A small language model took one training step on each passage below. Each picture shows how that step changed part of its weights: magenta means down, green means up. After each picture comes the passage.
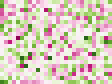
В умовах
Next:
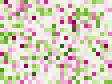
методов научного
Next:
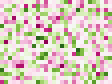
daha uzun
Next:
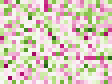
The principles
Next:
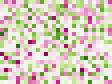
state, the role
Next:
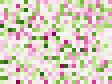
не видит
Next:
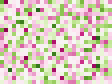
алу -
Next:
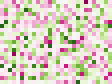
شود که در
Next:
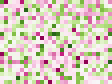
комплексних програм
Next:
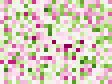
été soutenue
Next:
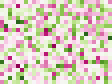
não contratação
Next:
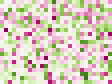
transport turlari
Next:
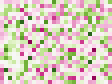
va a usar
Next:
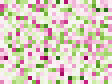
cosas la
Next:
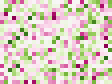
ve genel olarak
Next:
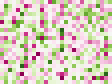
y evaluar la
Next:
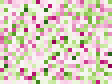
iqtisodiyoti -
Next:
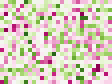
type tropical
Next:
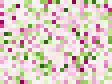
in Chemical
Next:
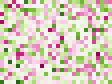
were collected through
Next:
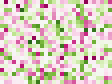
De cuestión
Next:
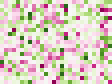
El plano de
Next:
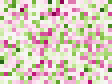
ambiente aquático
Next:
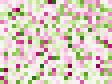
como se muestra
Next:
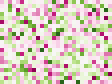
de la presencia
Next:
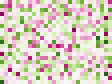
90 per cent
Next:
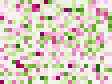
lessons in
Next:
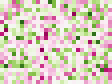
изучены для
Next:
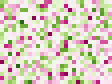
alcanzan a
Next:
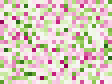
of economy and
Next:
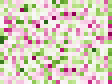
uchun bular
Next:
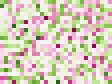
primeira instância,
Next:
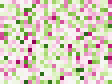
kabi oilalarga
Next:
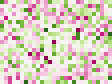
ГСД был
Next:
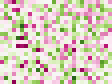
estudiante ha
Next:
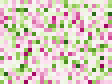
ahamiyatga ega.
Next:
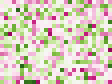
madaniy va mehnat
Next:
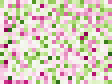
empresas maiores
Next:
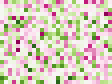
— a tout
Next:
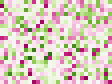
als relevant
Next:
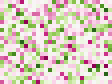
de la información
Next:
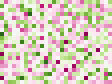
Nacht zu einer
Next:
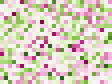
судів є
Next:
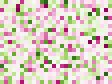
la Ciencia
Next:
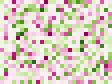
siyosatini samarali
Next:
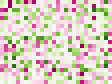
incentivo à
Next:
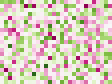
falhas do sistema
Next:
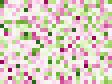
Когда я
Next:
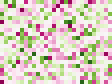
Auch in
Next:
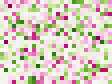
услуг и
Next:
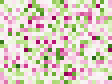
biri de bir dil
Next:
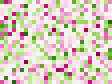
psychological process and
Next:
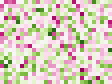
skills by
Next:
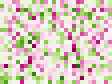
penelitian ini.
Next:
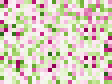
mais ou menos que
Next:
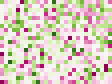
материала; -
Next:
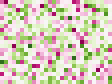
veces el
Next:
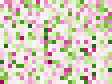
собой в
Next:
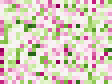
e, in
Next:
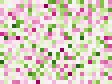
37 haftadan
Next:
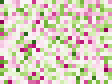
to adapt these
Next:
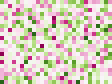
жизней, в
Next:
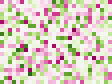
de existência.
